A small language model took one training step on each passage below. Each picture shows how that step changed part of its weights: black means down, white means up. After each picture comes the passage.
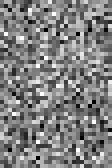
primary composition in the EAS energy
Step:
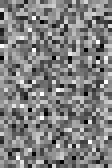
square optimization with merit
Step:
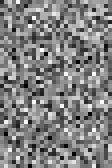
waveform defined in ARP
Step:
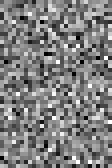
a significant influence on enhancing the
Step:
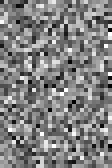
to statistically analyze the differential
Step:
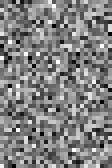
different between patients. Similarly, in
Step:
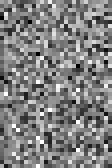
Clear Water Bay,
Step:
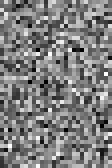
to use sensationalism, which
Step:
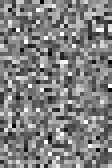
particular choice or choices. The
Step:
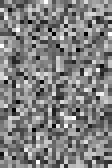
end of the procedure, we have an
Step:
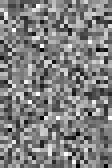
the residual photometric zero point
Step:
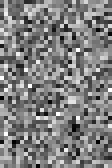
an \textit{explicit
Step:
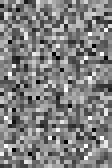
GPS, which is also
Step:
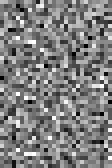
and biochemistry,
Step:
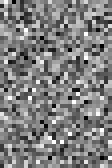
Sun. We may ask whether
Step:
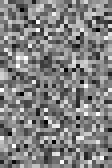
data at Summit,
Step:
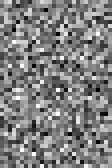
"Research is an honest
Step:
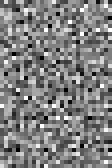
becomes the new ``first''
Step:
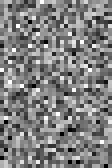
PMSM motors are
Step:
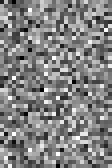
criterion was recommended as the best
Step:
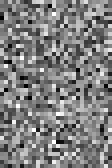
Haque EH
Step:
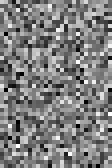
of lindoldhamine.
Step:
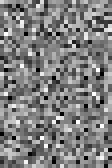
and southern Europe,
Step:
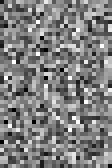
space to monitor. Our
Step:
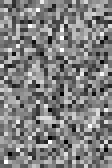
plane ($z = 0$) are shown
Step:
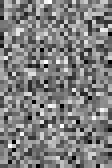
In order to understand these behaviors in
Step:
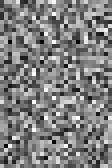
ANSWER: A
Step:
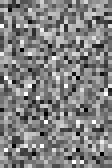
variable $r$ has the range
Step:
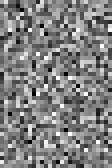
and development. The age group not only
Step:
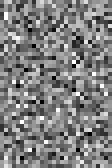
Multiple Indicators in the
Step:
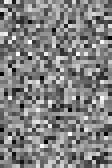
Figure 4), without correspondence with
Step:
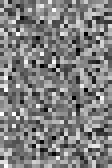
stated in the original publication.
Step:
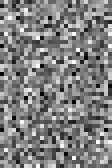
satisfies \begin{eqnarray}
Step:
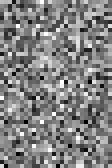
Blood group frequency studies have been carried
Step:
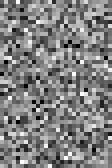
balances. This measurement methodology will
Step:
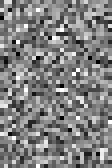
analogical, referring to
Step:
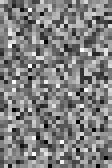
of Horticulture*,
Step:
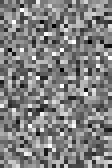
purely weak corrections to
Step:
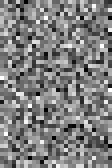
possible to evaluate the IS. We
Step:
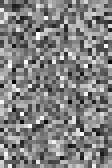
to the human estimation, the
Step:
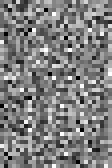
student's awareness
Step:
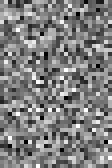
employed \item The other active state
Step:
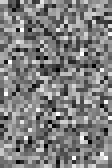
and $\m u^a$ are
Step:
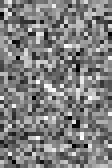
Fig. 4. The curves vary in
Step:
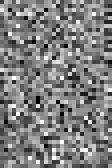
achieving sustainability targets through
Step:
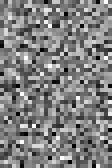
little lasting
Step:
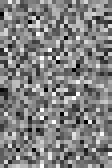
Questions on Circulatory
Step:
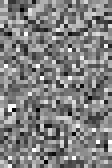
data does not satisfy the finite volume
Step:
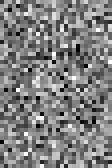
incorporation of AgNPs into
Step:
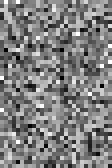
deals with word covariance
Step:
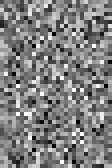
health service of the Republic of
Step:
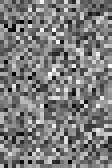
site were obtained from the UK
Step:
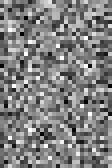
traditional custom hardware solutions”
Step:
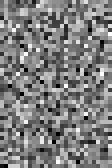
$O_2$, and a strong
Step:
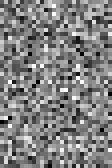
supported deep beams. Regarding
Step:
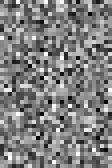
right dimensional crossover
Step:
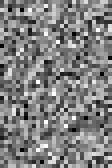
description of hadrons. In the
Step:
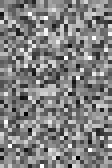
a baseline $L$ considerably
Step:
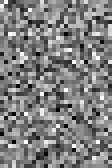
results revealed that geography teachers
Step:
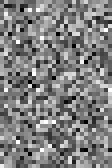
energy increase of the HERA data
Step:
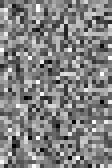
which we optimize. The equation of
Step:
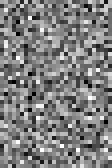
(ranked in increasing order of
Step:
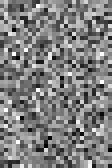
the leadership of the United
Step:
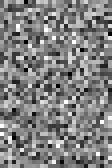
supersymmetric WZ model is
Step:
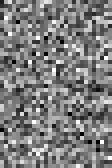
The fact that this magnetic state characteristic
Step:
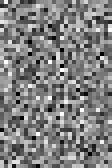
surpasses the detection threshold,
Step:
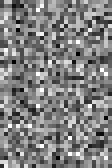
with the discussion on some of the models
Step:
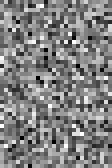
at low temporal and spatial resolution
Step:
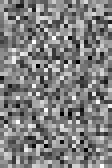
for autistic students in
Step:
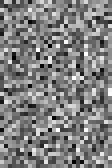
characteristics of the whole sequence
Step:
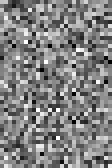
of the mould so that it would
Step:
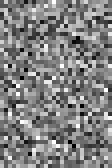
two independent beams B1,
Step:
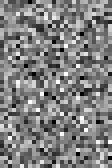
play because licenses are only
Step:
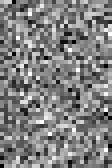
systems, frequently cause soil
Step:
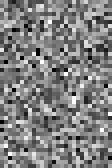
inferential statistical techniques. It was
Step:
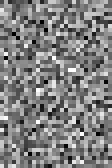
as the systematic uncertainty.
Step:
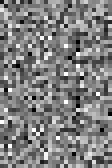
shows just this behavior. During the
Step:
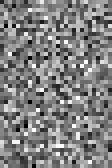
voltage is plotted on the Y
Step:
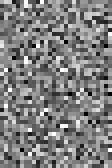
4: Pattern of
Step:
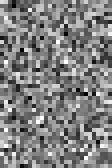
of the relations is required which cannot be
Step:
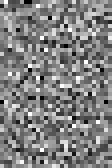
can be straightforwardly
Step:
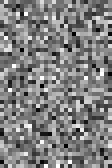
suggests that sex, high school
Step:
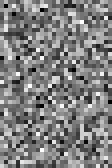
of Lagos state used for this
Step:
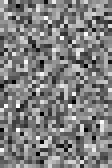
for each stereo channel, which
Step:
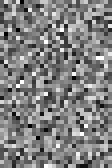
Anal Policy.* 2020
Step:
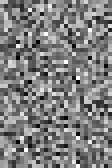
of human trafficking in
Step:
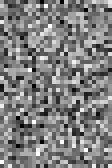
quantisation for a generic phase
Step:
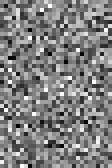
pressures that are exerted by
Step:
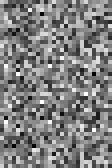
of particle average velocity in the
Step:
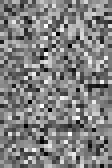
cooler MUSE
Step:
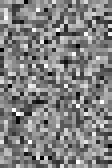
where $R_A$
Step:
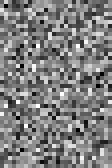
irrespective of how many
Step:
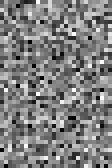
an acceptable length, but
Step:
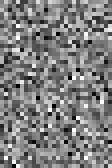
early modern southeastern
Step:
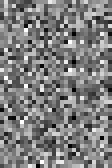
LS\,5039 are thought
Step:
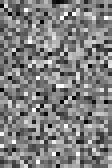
sufficiently cautious to
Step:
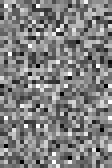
\item We propose a novel
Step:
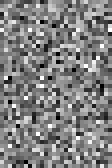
a similar pattern. Mean
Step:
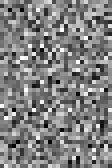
publication year, journal
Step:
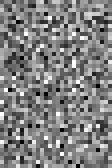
36wt%, respectively.
